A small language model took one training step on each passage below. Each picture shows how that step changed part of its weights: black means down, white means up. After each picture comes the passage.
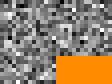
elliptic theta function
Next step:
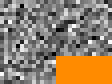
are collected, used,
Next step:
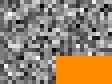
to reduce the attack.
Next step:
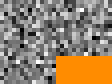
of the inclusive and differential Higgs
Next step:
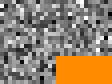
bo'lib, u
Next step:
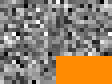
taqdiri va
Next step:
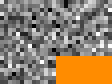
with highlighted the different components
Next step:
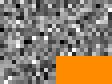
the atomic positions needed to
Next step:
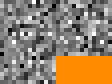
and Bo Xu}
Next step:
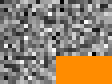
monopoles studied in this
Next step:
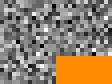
Press e e.Max
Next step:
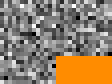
imitatsion modellar asosida
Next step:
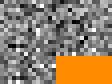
so called small group which is
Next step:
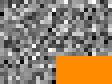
the suppression is
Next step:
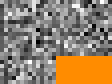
и округе
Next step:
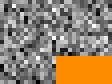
the requisite amount of
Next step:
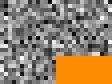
The entries of the matrix
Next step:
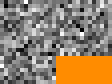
ortib bormoqda.
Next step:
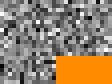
multi-mode interactions satisfying
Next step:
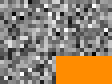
of the analysis. This is
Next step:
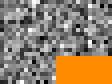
на русский язык.
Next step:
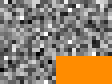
- рогаті
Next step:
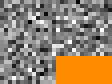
dicho antes,
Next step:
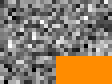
mass range covered by the
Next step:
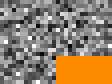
propagation of the error becomes very
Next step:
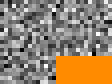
the support constraint is represented by
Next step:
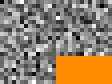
Hadoop} impose
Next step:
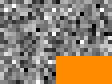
It should be noted however
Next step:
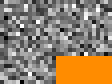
artisti Carlos
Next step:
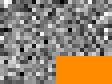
ions during a collision
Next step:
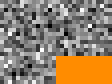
loading of some decision
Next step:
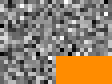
surface with an approximate Gaussian peak
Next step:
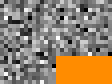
discussion about the cosmic evolution
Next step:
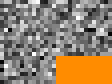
quasi-particles that
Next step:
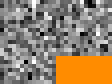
на качественно новый
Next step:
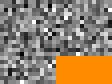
inversión en
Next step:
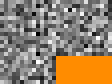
pesat yang mencapai
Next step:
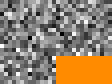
of determinants of economic
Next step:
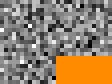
və naxışlar
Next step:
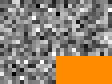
the order of packing
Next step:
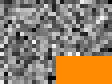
Raqamli ta'lim
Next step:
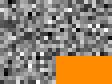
where they are also compared to
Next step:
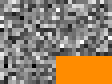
which satisfies all differential and
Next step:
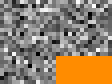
the colliding
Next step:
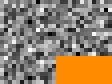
a complete description of the quantum
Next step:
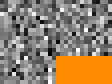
L^*$. Finally, the
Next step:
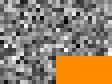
our proofs, we
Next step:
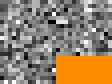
involves one time derivative is
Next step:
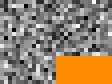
find a carrier on the
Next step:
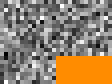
é simplesmente uma
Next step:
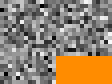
violência.** São
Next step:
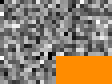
3. Должна
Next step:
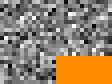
fluorescence line
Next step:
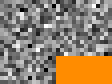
la Red y del
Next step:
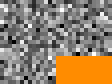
propagation effect is only the
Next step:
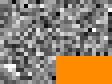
the two objects connected and
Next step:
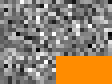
YbF is a property
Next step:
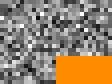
which we brought several
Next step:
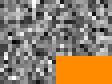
на государственном уровне
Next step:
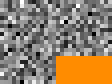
construction, whose first column is
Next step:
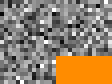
the redshift and distances are
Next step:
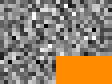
refractive index in
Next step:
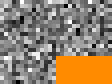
se les aplicó el
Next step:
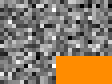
subjet multiplicity in quark
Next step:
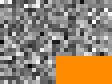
the apothem
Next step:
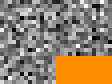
famille, changeant
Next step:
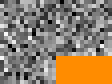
în sânge
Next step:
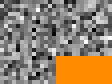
from the procedure described above may
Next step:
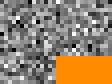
оказание этой
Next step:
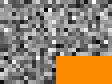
beperkt aantal
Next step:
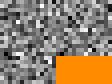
apply the previous result to the
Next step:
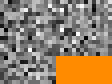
of observed events, {\tt
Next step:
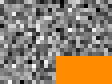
FEMINISM IN
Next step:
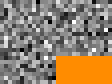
principle be performed to any given
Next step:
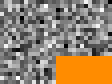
outros materiais que
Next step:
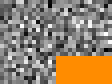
La razón puede ser
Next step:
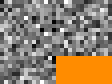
Baroli, Jaider
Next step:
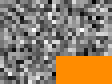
виникнення таких
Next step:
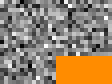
The colours of both
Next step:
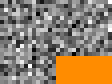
11 са имали
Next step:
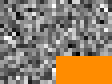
burst or continuously an
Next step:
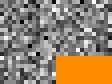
left panel we have the
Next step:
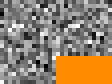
are about to enter the
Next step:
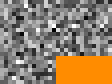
these values. However, all
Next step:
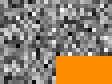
xalqning madaniy
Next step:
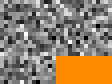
framework for the modelling
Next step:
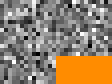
и требующего
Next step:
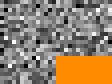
MTsN 1
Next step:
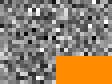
más recientes, en
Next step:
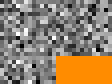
distance. The energy dependence of
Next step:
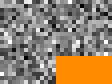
período de regência, os
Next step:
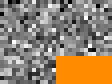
$2$ belonging
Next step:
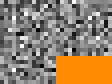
droplets (see
